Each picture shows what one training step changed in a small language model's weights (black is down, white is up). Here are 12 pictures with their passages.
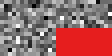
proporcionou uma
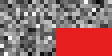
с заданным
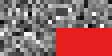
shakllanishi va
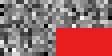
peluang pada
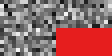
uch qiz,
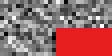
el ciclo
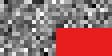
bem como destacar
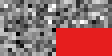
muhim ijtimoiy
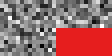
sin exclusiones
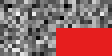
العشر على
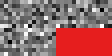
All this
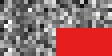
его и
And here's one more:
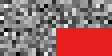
uning uch
